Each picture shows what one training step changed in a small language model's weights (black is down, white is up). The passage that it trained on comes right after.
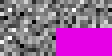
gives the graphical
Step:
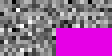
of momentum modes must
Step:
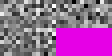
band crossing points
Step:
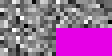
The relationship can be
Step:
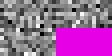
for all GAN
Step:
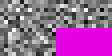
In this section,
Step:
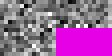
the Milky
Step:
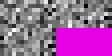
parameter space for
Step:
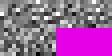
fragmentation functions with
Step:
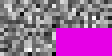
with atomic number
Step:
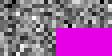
names formed from the
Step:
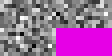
challenges in daily life
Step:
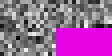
to make the population
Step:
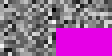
the freezing point
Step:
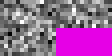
was evaluated and received
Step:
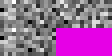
in the test set
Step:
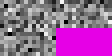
sent out to the
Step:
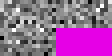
should be viewed
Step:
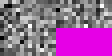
using the pronoun
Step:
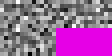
world’s largest
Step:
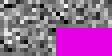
analysed in
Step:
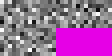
models can place
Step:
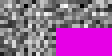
to the North
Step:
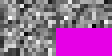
the Coulomb branch
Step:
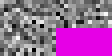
could in fact observe
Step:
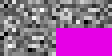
set limits on the
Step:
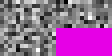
radius of convergence obtained
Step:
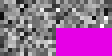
the fund is
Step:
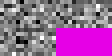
summarize this as
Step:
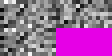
the support provided from
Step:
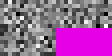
there. Our results
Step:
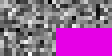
reflect their different
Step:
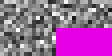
variable parameterisation with
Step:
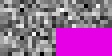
these challenges, and
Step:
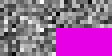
Institutions developed by
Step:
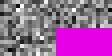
gives the owner
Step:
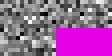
detailed discussion), but
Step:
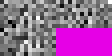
from others.
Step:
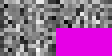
from an analytical framework
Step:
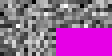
to the existing knowledge
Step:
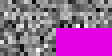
of the conventional
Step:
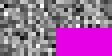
and relate to
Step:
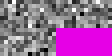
With the partition
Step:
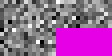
at a later
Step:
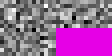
measure the quality of
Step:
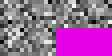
in some cases this
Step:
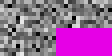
name of the International
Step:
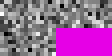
that will bring constraints
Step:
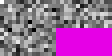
the network. The
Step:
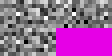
planetary system in
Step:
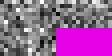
According to a report
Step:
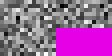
frequency is required to
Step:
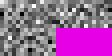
are made by a
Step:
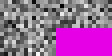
of writing to
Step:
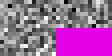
boiling in
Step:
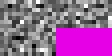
auxiliary materials used
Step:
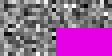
algorithm helps our application
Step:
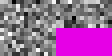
Technol. A
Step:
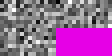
the best conception
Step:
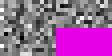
/ Use of
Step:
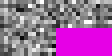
and engagement when used
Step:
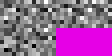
extensive evaluation of
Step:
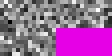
in which decision making
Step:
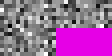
which still needs to
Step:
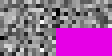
data collected by the
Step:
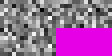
trends and negative
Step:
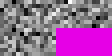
formation of short scale
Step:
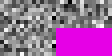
as well as many
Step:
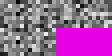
the parameters. In
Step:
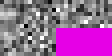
other half would be
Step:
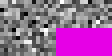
rewarded video
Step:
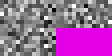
cavity $B$
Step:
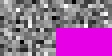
social with the
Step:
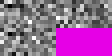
discourse commonly
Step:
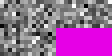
$\sigma$ to
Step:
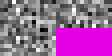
was carried out using
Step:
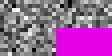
collapse time is enhanced
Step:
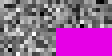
differ from each other
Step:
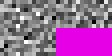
industry verticals,
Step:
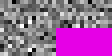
of these molecules can
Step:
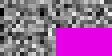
clearly excluded by the
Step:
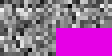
text. The left
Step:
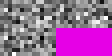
especially among agricultural
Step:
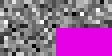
Number of
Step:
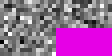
increase in the training
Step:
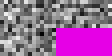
next step in the
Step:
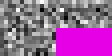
Nevertheless, despite the
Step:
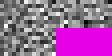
hot accretion flow model
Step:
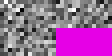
the reviews in
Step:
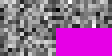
the action for
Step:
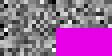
out to be little
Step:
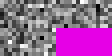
corresponding to their environmental
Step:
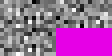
the older
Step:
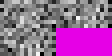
for illustrative purposes
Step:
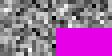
social and educational issues
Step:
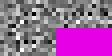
catalogues and
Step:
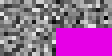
processing and visualizing
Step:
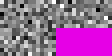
are opposite.
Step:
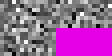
scale was adopted from
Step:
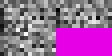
by increasing the
